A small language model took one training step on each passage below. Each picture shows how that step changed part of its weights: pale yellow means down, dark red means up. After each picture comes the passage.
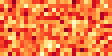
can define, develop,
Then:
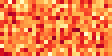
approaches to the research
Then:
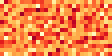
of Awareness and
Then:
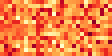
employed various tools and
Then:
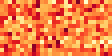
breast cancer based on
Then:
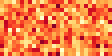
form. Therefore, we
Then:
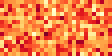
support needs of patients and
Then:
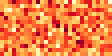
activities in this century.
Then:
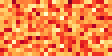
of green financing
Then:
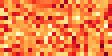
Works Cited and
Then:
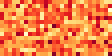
fit measuring instruments, and
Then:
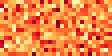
to role and employing
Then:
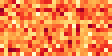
general factor" but there
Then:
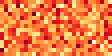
and living with the
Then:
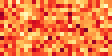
satisfaction. The regression analysis
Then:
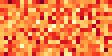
The fact that we have
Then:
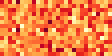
During pregnancy: week
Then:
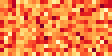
undertaken among
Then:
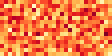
sites of violence, the
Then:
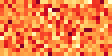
this high value of signal
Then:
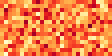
Beyene and
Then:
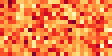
relieving pain
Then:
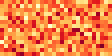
adapts to his
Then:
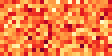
called ROSI
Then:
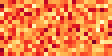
in Engineering and Technology
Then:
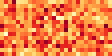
follower keeps a
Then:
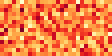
accurate voice input
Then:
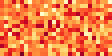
activities are being used to
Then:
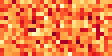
feature space, many have
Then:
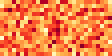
of the recent decades,
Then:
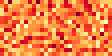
of each model is not
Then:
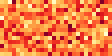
represent the results obtained in
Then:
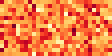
and post-test mean
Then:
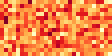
should remain using the
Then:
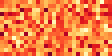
small syringes to
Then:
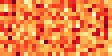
disciplines - Discuss current
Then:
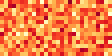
showed a % GC
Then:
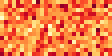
the states when required.
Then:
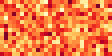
- Tuberculosis 1
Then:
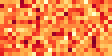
legislation, collective
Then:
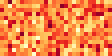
celiac disease has
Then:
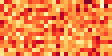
of the latter. The
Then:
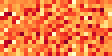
Chin Chem
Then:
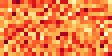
of attention to the meaning
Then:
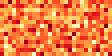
JE vaccination remains as
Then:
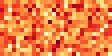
This is recognized as the
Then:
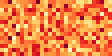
this is not noted then
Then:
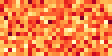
opposite gains.
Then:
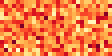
tundra plants and
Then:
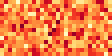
and this is due to
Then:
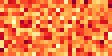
and multiple sequential measurements
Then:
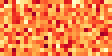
to reveal problematic
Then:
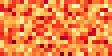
UEs should be
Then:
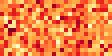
gmail. com and
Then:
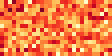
healing. Although
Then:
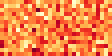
to increase community engagement.
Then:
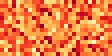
assistance among the students.
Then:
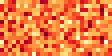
on improving the financial and
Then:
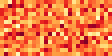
2.2 Chemical
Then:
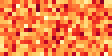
the wife from being
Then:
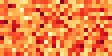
of Elementary School
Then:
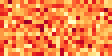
rate. But, in
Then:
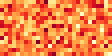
the percentage of the
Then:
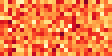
Microsoft Office
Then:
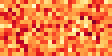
its corresponding weight to obtain
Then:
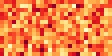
1 superior temporal
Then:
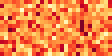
product obtained was crystallised
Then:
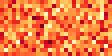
prototypes in this
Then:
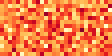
range of family planning methods
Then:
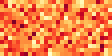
is quickly consumed by
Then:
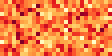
Design-2 maximum radiation
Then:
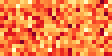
uncertainty in the model due
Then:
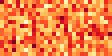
nutritious food,
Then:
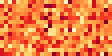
the company succeed.
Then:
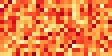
There no significant difference of
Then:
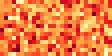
capacity for growth under several
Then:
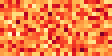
findings, the present paper
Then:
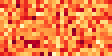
pressure mean. This field
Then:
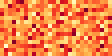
of inflammatory cells 2
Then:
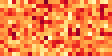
provide efficient gene delivery
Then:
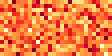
phenolic index value of
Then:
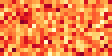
shortly and an
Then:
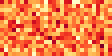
to balance of power including
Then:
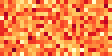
importance of these systems,
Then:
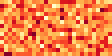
converted pilot electric
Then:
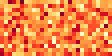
data from nine
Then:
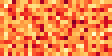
method should be considered,
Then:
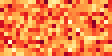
the scale for this
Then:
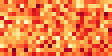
from Educado, another
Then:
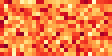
most international legal documents and
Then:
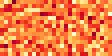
partnerships of
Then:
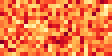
Cold Start 2
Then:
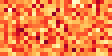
to mention that
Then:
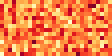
step, a carbon fiber
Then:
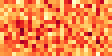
to develop a set of
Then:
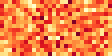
model of the motor consists
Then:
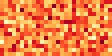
benefits delivered
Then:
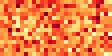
this study AVE
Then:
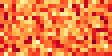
obstacles [8].
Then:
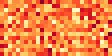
The statistical measures that will
